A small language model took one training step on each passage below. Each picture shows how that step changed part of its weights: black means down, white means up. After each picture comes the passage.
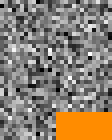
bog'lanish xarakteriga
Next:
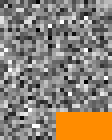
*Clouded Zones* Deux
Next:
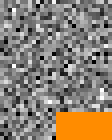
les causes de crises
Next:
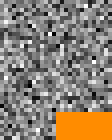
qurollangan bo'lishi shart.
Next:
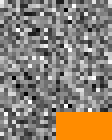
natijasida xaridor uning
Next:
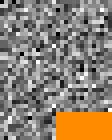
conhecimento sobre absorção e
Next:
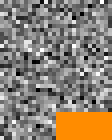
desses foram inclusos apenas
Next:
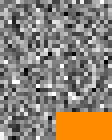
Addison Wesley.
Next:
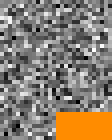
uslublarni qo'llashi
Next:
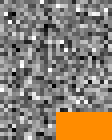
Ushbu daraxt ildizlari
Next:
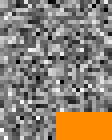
kim bilibdur. A.
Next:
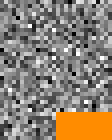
mumkin. Bunday hollarda
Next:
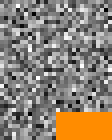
investiții. Implementarea
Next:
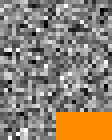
teaching & learning in an
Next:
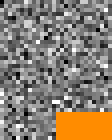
ҳақиқатда етук
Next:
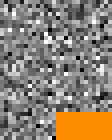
rând societatea de acele
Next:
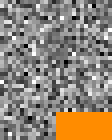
у гибридов F₁
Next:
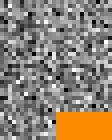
перед собой сложную
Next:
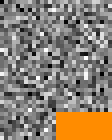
ve/veya yasal/özel
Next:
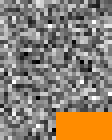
relevantes para a SP,
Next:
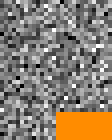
Невыполнение этих
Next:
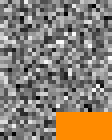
oportunitatea lor. O
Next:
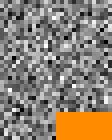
modalidades. III) Opinião
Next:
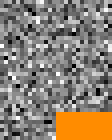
European Parliament and of the
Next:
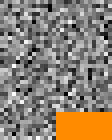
Luíza 1 Borotto,
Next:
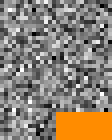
stromalnih tumora
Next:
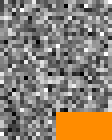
podem contribuir de maneira significativa e
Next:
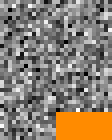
même dans des dispositifs
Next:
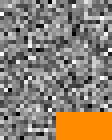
o'quv jarayonining faol
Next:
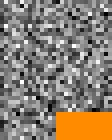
Bizge nazlı yardan
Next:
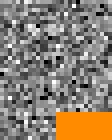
the internet of everything,
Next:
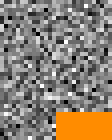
: Les femmes cadres
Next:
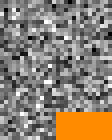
berupa teks numerik,
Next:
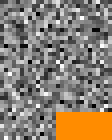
do środowiska
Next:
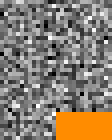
разрешено продлевать
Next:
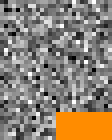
principio habermasiano di
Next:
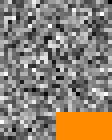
dabei und hatten sich aus
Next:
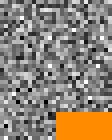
điều tra
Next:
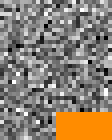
та регіонами України
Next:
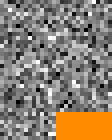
rotativo en un Hospital
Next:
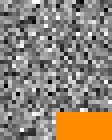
von Aphasie betroffenen
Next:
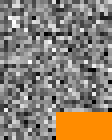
dominación desde el escenario
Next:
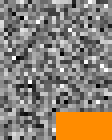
obligations et des actions et au taux
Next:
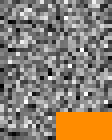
қай бириники улуши
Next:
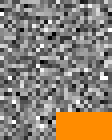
A discussão realizada por Berni
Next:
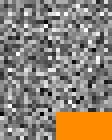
допомогою різних
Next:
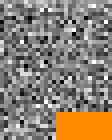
qaytarildi. Masalan,
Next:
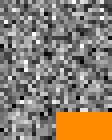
natijada uning ta'mi va
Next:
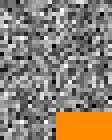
é uma problemática evidente, com o
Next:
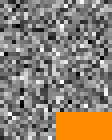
qilish; - bitta fan,
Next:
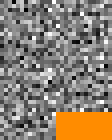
Язык и время.
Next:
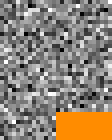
10-aprel kungi ekilgan
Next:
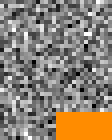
imkoniyati o'rganildi
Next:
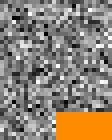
qaraganda, dunyo
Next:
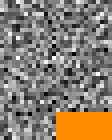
rattraper étant donné
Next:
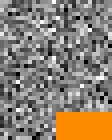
решений в регионе.
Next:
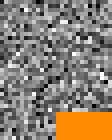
концентрации рынков на
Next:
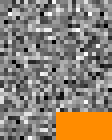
painting, style,
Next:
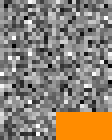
antusias mendengarkan
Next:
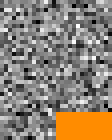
- La scuola ha autonomia
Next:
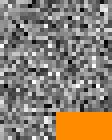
Зеро, кексайиш,
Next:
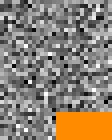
velike raširenosti
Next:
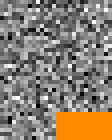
incompetencia funcional Juzgado
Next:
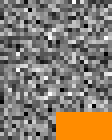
с течением времени и в
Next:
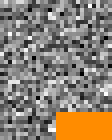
*Yearbook on the
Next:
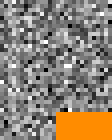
integrazione che culmina con
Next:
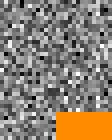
DISFUNÇÃO SEXUAL
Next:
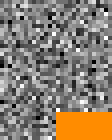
artículos que abordan en
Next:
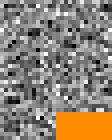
в Україні. — К.:
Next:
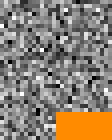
kirishi noaniq bo‘lgan
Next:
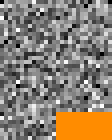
дастан, поэма,
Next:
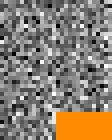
человечества, один
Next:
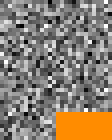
política, donde todos los
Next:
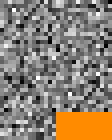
premies en ook het uit te
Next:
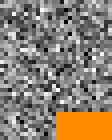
formas tromboembólicas são
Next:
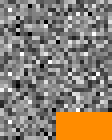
jutaan orang menggunakan
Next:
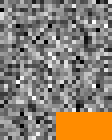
полости обнаруживают
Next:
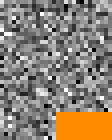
de conhecimentos e divisão das
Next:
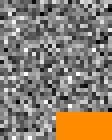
bo‘lib, emlash kalendariga
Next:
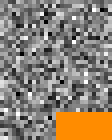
staff of the journals of
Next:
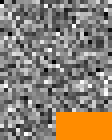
язык, культура
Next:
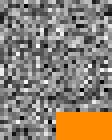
//Archive of Conferences.
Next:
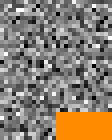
reduce it, through actions
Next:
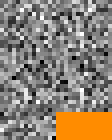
représentatif pour la
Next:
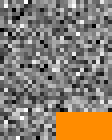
tarbiyalab yetishtirishda
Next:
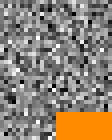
L. Gulnoza, Safin
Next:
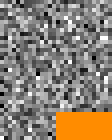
de pupar. El día antes
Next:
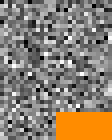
(que aborda o controle e
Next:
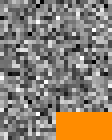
acumulate, dobândite și
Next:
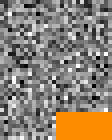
soliq mexanizmi orqali
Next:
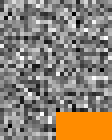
Наиболее часто
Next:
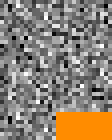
murakkabliklari bilan badiiy
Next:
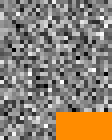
hisoblanadi. Biroq
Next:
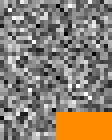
las positivas impresiones tras las
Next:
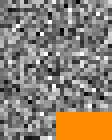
происходит в результате
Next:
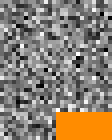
eius rotunditas,
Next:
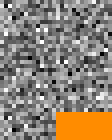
bilan haqli ravishda Alisher
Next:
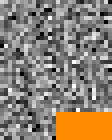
pregnancy in French
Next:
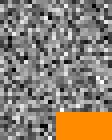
бўлар эди. Хулоса
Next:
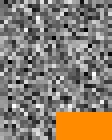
turlicha hosil bo'lishi
